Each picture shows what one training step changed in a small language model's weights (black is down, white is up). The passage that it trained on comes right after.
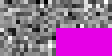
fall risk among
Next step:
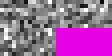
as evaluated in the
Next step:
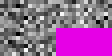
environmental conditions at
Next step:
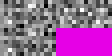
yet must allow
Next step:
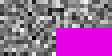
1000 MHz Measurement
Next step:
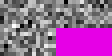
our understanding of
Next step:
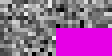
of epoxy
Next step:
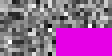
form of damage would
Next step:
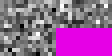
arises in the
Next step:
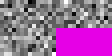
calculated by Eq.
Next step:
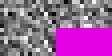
variables, while the
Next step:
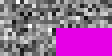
in Subwavelength
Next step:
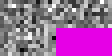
Selected Modes
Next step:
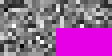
global access to
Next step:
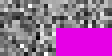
set of noise
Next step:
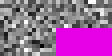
disk. We investigate
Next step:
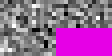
dance video by
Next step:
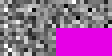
used for online
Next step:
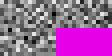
However, it
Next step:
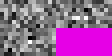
the maximal
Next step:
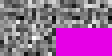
report to the
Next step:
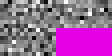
corresponding ordinary
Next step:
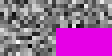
the Hankel
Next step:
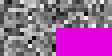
LLMs or
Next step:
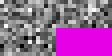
compared to the
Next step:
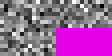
lasers subject
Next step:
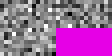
great efficiency. In
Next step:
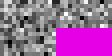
in collaboration between all
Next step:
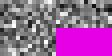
case illustrated is too
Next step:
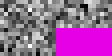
surface and the existence
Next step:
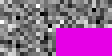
function; Quantum
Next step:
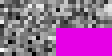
transport properties of solid
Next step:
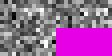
the experimental results show
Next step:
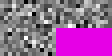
our timing
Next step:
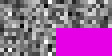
depends only on the
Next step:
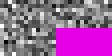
as no more
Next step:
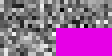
decide how to
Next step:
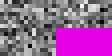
an operational
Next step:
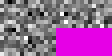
including data coverage,
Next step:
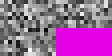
of resources providing
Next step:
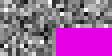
in a dense
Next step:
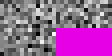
this annihilation
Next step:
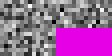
solution of inequality
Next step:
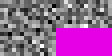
betaine and
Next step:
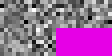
at $t =
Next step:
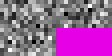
the result of analysis
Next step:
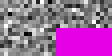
medication and
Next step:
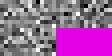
determination, stability
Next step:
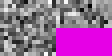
in Nursing
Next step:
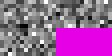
into the diagonal matrix
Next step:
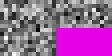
the dataset available to
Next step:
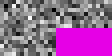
task has been ensuring
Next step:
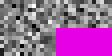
- Stigma
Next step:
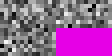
the local oscillator
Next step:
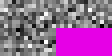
associated with these terms
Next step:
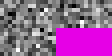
achieve net-zero
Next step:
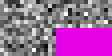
mounting of
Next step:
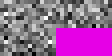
the leading coefficient of
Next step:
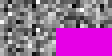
up outside the magnetic
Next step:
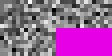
Despite all these
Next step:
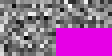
A primary advantage here
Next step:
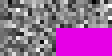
party preferences and
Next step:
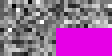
item 2) can
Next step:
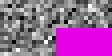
for the study of
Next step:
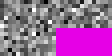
Its free field
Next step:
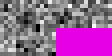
4$ second integration
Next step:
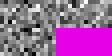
In the following we
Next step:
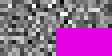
comings, the
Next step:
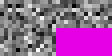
management programs for
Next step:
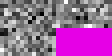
was developed by the
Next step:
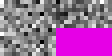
Laboratory Standards Institute
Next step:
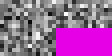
stars of the
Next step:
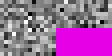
chemical potential. In
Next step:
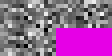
alternative to study this
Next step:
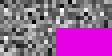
has been included in
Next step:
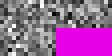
the two previous according
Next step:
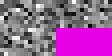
European food production and
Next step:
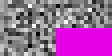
theory of psychological
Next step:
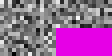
approximation predicted an increase
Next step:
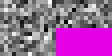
in the evaluated
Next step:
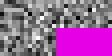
medium for the presence
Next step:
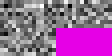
time) or by
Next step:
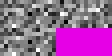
dataset, the
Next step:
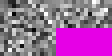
are obtained implementing
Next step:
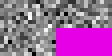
V. **Figure
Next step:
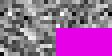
midway between the
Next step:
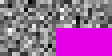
directly to Eq.
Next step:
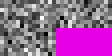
on wax.
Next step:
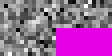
first calculates
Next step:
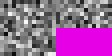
this simulator
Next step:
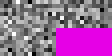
a weaker
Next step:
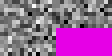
framework, sharing the
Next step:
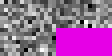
achieved by measuring
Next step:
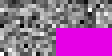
depend on the mathematical
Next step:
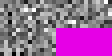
from hostel with
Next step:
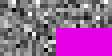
clamped at
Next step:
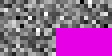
is heavy; it
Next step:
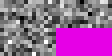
to in this
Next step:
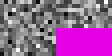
or grid-based
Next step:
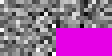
Engineering, vol
